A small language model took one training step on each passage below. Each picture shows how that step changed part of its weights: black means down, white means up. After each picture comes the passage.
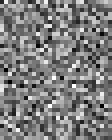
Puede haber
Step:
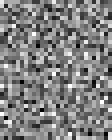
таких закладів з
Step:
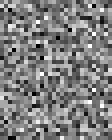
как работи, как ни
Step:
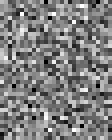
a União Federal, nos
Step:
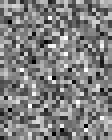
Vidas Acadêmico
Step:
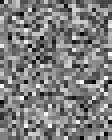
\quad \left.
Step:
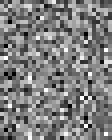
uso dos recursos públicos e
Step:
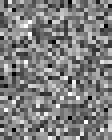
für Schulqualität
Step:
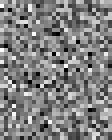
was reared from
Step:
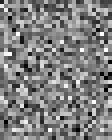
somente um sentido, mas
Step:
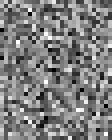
математики, та
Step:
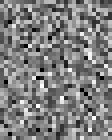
bilan kasallangan.),
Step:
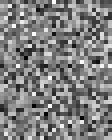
que segundo Pádua
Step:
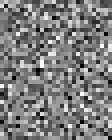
ресурсів, ефективність
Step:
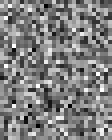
dentro de la línea de investigación
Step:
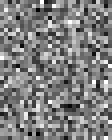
Genette, Gérard
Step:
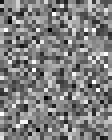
xatarlarni kamaytirish
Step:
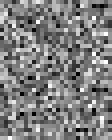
selanjutnya yaitu
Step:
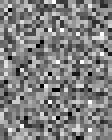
destaque, evidenciando um
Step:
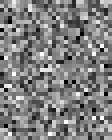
butun kuchini ishga
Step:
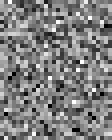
sim a leitora.
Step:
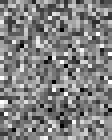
*deixar que
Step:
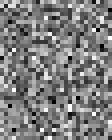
з біоетики
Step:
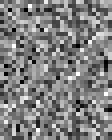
um compilador de
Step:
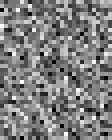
in terms of the
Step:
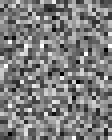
інвестиційного забезпечення
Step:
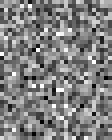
te hechten aan
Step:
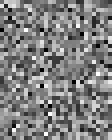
применение, контроль.
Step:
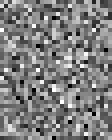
тренування та для
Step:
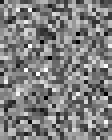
uchun osonlikcha
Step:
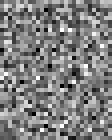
o processo de raridade
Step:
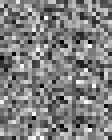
Ахурян с
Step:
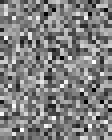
ma'lumki har
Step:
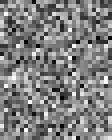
*povo*. De
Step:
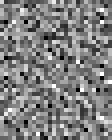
urish ritmi
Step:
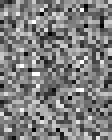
clases en el tercer
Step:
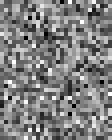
se demonstra
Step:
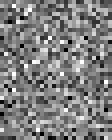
score < 7 :
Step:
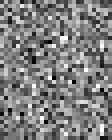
Google Acadêmico
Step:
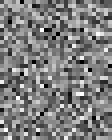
Universidad de Granma,
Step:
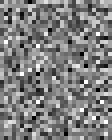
bir yer olan halk
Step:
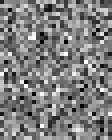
contra o genitor que
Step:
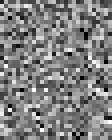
habían acreditado
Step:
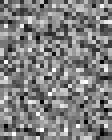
dificilmente serão
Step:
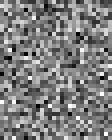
se realizaron observaciones de
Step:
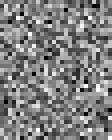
dentes. Os resultados
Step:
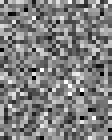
do not take care,
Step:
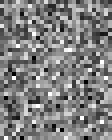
bron van informatie
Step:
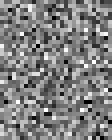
care. However,
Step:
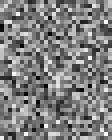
tres, como ella se
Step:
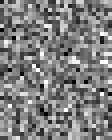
Farmoni; Toshkent
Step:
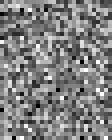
rivojlantirishda mahalla
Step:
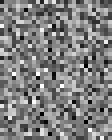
repose sur un
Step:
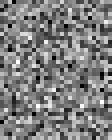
personne enseignante Le
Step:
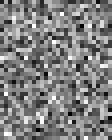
tashkil qilish rejasini tuzishi
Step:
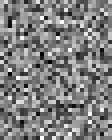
probabilidad de contraer la
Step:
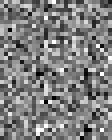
бўлган, дейиш
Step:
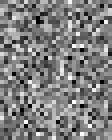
petróleo e
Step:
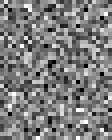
языком) необходимо:
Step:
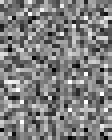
şunu bilmeli
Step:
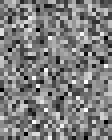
dapat melihat hasil
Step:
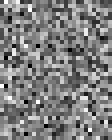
usullar yordamida baholash,
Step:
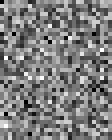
gaplar va nutqni
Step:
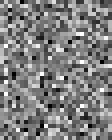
donde el investigador no solo
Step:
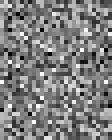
y discursos/ Universidad Nacional
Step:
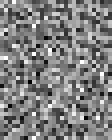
и адаптивной системе
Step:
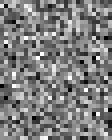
Лікування цих
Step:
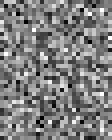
O quadro poderia
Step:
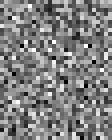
op gericht om hen
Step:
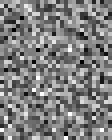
Луной в разных
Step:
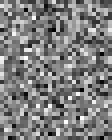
se refleja en el debate
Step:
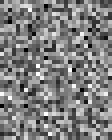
fikrlash samarali muloqot va
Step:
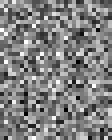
и объяснял это
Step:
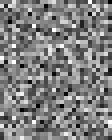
так і виховних
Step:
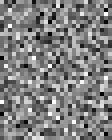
ve yoğun hale
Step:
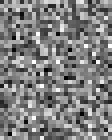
boshladi. Bir
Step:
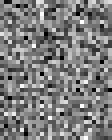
se manifiesta una
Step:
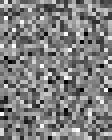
foram diagnosticadas com
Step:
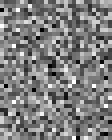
in die Natur des
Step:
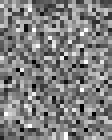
specimens collected in
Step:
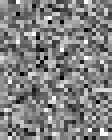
- отношение государственного
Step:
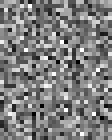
te veroordelen,
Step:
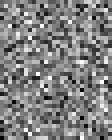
vacua porque sería
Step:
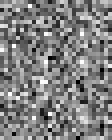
and analyzing digital
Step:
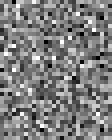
fortemente ligada
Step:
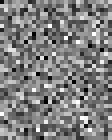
gerações. O
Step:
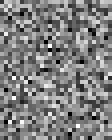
ko'rsatmoqda. Ushbu
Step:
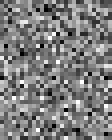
pesquisa foram originados de
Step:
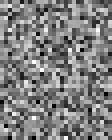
para traduzir o
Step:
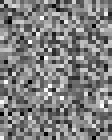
UNAM, la UACH
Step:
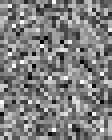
que o titular
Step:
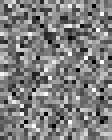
fi un termen ce
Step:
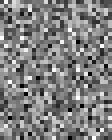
omil sifatida e'tirof
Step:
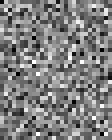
yo debo y el yo
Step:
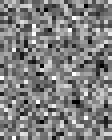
saúde daqueles que
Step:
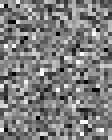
Основні напрями
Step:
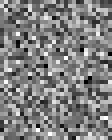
ресурсы при производстве
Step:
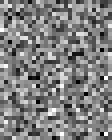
y justificarían – la
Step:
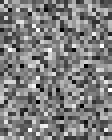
mulher começa a ganhar
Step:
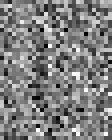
com os alunos, em
